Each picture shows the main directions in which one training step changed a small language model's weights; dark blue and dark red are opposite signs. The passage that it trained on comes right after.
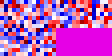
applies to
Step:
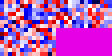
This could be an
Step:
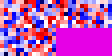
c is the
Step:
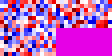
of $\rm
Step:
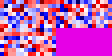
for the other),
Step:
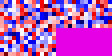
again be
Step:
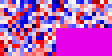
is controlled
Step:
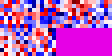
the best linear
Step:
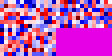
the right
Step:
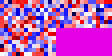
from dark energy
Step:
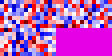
moves each point
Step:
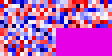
from the light
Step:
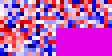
occurs at
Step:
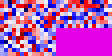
SG phase with
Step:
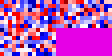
the primary
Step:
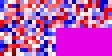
different aspect
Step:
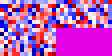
dipole moment
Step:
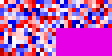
below the
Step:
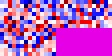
decreases after
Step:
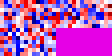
\beta $ is
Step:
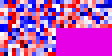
only a weak
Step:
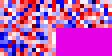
is started
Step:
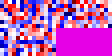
dimensionality of the
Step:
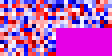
frame is not
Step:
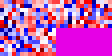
difference of the
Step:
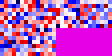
output power.
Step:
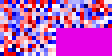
lowers the
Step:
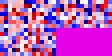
particle frame,
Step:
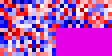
for detection
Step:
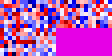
the substrate
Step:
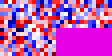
assuming that its
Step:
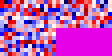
first determine
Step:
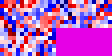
by Abu
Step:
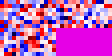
The distance between
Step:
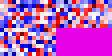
to fully
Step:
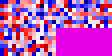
Regge limit
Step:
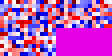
associated quantum
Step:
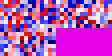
the total difference
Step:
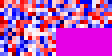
states without assuming
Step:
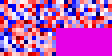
molecular dynamics
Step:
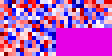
So it is
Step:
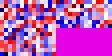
outperform the
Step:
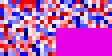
in neutrino
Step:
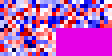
as was discussed
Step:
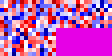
of the operator
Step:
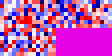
stars, from
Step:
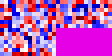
a prime
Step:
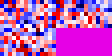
they could originate
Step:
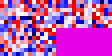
d\theta }
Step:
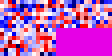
to very high
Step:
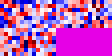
for this standard
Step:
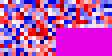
v is the
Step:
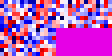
stability by
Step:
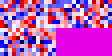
of the phase
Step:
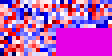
alignments that
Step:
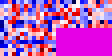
signature of the
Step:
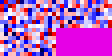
energy $U$
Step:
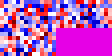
obtain the following
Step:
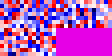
add more
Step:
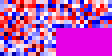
to gain information
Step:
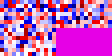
out a direct
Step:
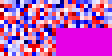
can then be obtained
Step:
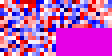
investigated for
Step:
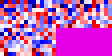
their active
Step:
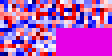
are both diagonal
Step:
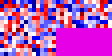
all neutral
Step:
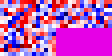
is simply
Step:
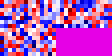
gap that the
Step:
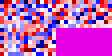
( \rho
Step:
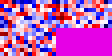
for the home
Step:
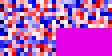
that of the
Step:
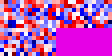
use the small
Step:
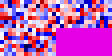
as a function of
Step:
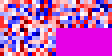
calculate the
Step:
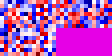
the memory
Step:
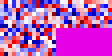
while leaving
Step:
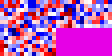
this explains
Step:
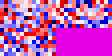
the sm2
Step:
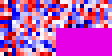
a uniform
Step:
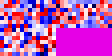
the correlation
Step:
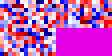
(the transition
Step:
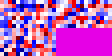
to the extra
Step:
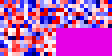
the entries
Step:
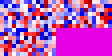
flares in
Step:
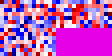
however, to
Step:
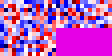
position of the
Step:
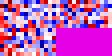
Big Rip
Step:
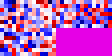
also extends into
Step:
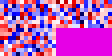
$\eta$, this
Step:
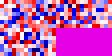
integral is
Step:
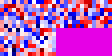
the matter action
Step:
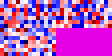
increase their number
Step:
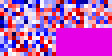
and requirements
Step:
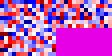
simulated from a
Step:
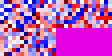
bodies and
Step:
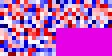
band gap the
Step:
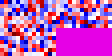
Aside from
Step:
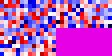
this problem.
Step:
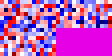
between $W$
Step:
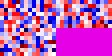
any pair of
